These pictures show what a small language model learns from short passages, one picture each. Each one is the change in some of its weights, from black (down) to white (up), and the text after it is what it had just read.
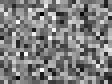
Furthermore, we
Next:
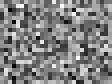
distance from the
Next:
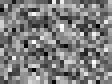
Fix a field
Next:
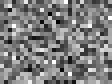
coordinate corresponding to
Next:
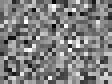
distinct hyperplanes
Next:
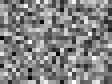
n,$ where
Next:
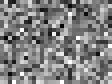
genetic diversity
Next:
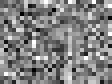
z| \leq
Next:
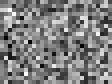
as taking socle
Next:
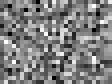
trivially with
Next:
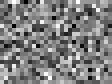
define (here
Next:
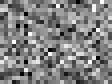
have any technical
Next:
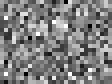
corresponding changes in other
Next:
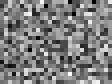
waves for
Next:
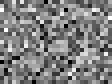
the lesson,
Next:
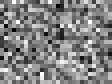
confidence we can
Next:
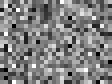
- Inverted
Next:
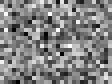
is employed to
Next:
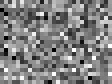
entries of the
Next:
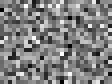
cas 1,
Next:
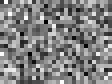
a unique popular
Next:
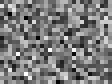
choice of using
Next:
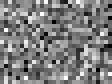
the odds
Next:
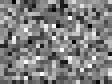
crosses ${\mathbb
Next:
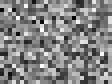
In consequence,
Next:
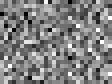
took into account
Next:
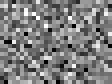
unit contains a maximal
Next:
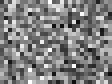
species. We here
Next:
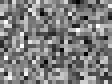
the ultimate
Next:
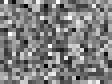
is supported by
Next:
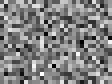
such as digital
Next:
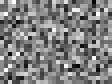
Second Coming
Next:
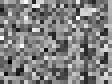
By condition 3),
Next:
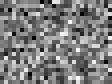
life, that
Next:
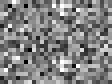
positioning systems
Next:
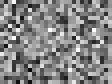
samples. The results
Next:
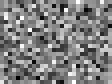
multiplicity (see
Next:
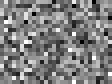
years, the
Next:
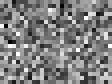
high fat
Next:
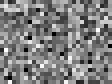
investigate the
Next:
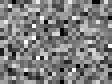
know nothing
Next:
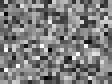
University of Rome
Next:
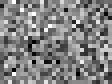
across all three
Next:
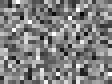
more attention
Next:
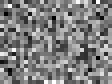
dependence parameter of
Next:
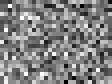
pages in a
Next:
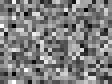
such that both
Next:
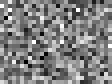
commercial or
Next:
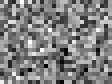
small dimensions.
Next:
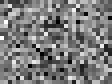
mining, data
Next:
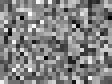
above. For any
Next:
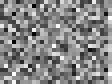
mentions three different
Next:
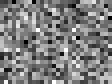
substantial in
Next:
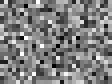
are linearly
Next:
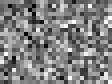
level rise,
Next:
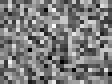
transformers. This
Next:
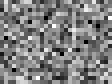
customers with
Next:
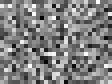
compromise between
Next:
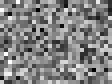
integrable systems
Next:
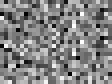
the adoption
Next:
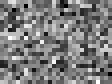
approach for designing
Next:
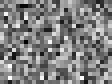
and $\Delta$
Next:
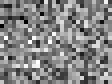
provides those models
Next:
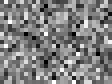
the number of cases
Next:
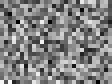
material Figure 17
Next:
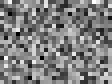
optimum and there
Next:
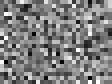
$G$ be
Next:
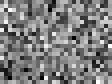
resources and relevant
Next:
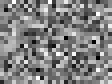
Mean computing
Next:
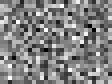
and Compression
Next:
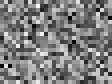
into another category,
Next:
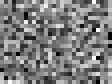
meets the
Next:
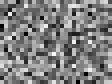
( K \cap
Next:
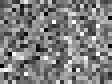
$u \in
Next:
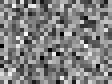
PG – I
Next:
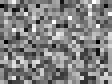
approximate solution of the
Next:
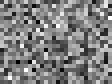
generalizing the
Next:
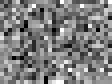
do not realize
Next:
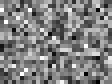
Y Regency
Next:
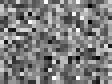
w$, then
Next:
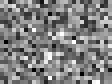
function of the form
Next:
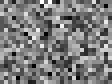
is different is that
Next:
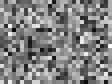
Table 5.
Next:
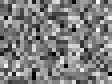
When there is no
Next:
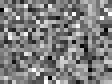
explicit form, it
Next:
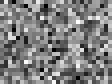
is contained in the
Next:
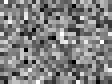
the indexes
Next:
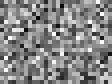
to go to the
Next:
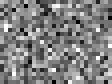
would bring
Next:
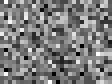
the constant of
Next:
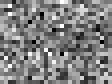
to continue even
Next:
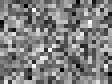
release of
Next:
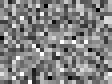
tree, random
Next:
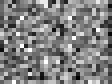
pilot system
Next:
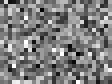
as the singular
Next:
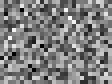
overly academic
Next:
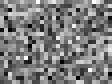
investing in green
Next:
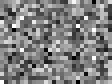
of jumps
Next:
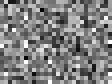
as a unit of
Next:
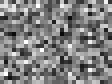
used during the
